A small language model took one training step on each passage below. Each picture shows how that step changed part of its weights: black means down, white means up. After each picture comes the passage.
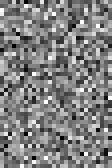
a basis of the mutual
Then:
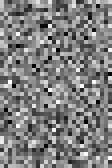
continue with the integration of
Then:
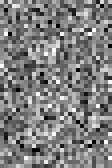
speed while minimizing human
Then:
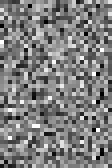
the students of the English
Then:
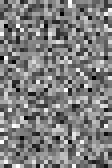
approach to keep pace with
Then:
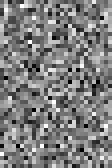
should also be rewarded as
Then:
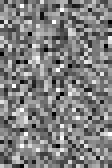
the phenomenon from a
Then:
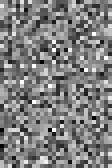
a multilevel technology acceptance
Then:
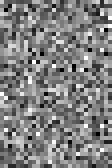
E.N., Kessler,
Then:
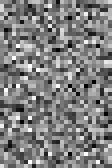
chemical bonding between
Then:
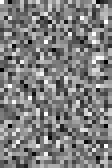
in each meeting. The
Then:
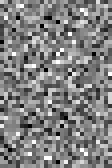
chiefly a set of
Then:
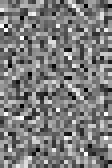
nexus monARC project
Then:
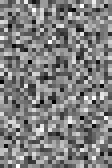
the integer 20 is not
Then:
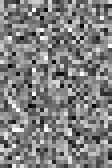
response in relation to water
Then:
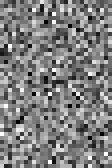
this paper, we investigate the
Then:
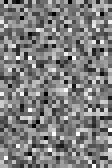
AMRC, LFPS
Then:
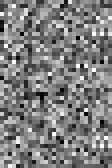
merus in the first three
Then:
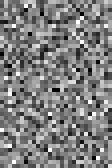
the contextual factors that enhance
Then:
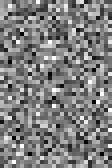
cell growth in the breast that
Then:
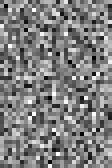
effort and complexity involved
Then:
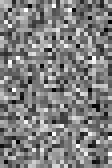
which that prevails, the
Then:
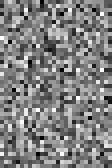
Science and Humanities*,
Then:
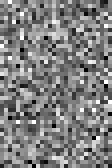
Such labeling can lead
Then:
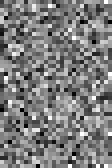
``` Extending this
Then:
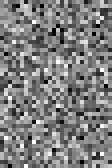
slow transverse waves
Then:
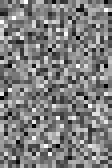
policy areas, ensuring support for
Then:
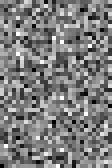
advantages equally to the
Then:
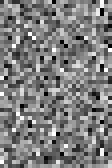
No Education Does
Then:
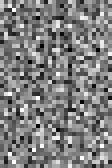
patient instructed to extract
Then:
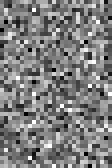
Figure 3, is a graphical
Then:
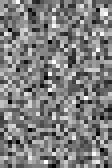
16 Rental Value
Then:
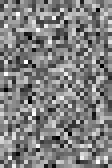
increased randomness at the
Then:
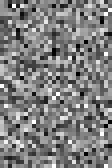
palp (Figs 9 &
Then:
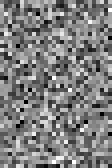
provide an accurate representation of
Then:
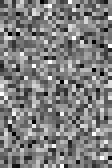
distance to the closest
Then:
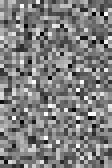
variety of compounds.
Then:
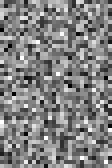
of instruction and also
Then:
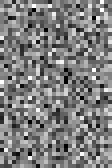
The literature and empirical data
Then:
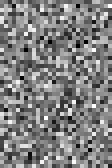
posed by forthcoming
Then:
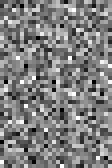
tion of a lung
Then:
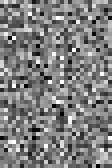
prediction of wind rotor
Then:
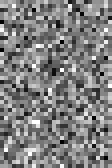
reaching the aquifer
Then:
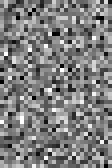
White Collar
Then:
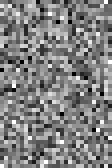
of the financial dimension
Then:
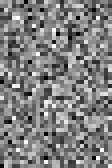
the bur blades
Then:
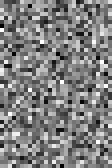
the focus in based on awareness
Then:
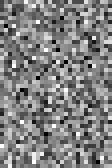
16 kHz. It has
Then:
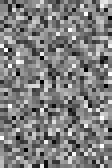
web interfaces
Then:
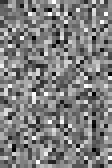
disruption. MBP
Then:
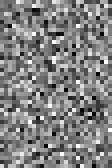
then one does not even know that there
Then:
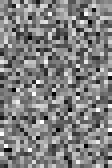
with improving software development
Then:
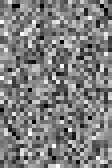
the study to then analyse them at
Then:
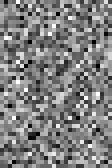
new evolutionary models, includ-
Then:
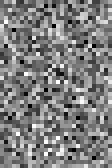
to determine patient infection
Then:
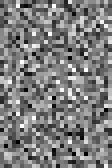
ultrathin films and
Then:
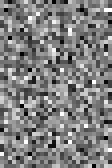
puntos en la
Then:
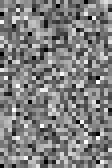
the food manufacturing
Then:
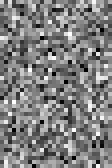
R&D may not necessarily
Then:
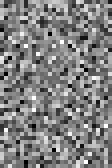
of some administrative
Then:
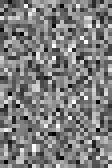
after recalibration.
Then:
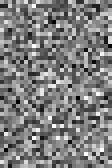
islet cells [13].
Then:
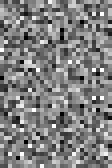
a semantic transformation in
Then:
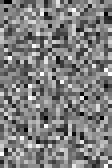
is more difficult to find
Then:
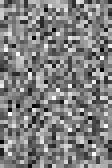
of COVID-19, has
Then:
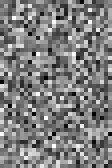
the value they obtain by joining
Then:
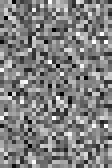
(average) to education. This
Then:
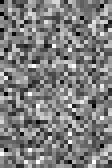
tacit ideologies underlying
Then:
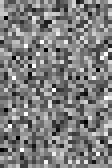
can be used in future research to improve
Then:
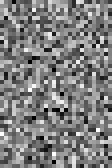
to the development and application of
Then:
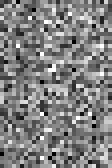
of Gulf Of
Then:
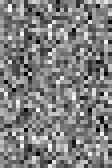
percentage of the maximum available
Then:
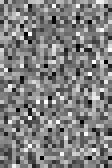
Model (personal
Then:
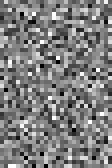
for innovation in higher education that will
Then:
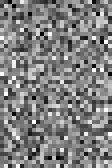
variables to supporting credit
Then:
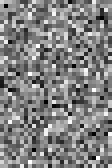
and toward the lower limit for
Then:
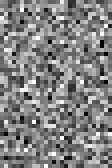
S1, rows
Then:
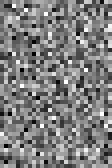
presented in Table 2 revealed
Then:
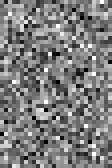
many of these. A rural
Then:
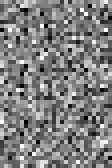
unusual game-play
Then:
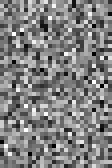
of CZTS/
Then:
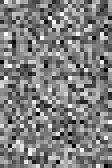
inhomogeneities visible
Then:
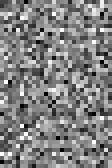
Set; Interval
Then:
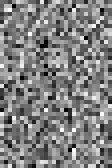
D. Study Design
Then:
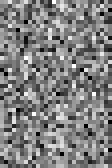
animals. On
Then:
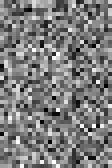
becomes an important platform that
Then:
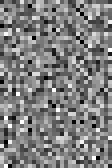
the whole structure was performed,
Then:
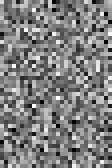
environment for 3D model handling is
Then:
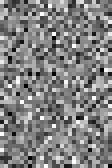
for fasting blood
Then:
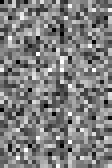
the pedigree diagram
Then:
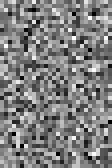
packages). Only
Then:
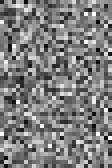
between theoretical colour
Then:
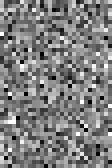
tools exported as XMI
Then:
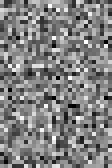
of India had been passed
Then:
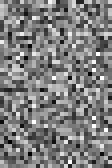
a good number of women working
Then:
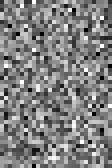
classes of reverse
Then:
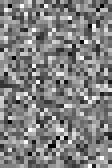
to launch the
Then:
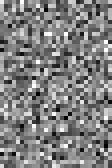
model is the best known and
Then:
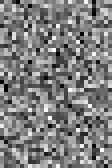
the control group. This finding
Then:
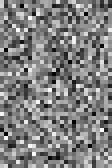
and placental retention
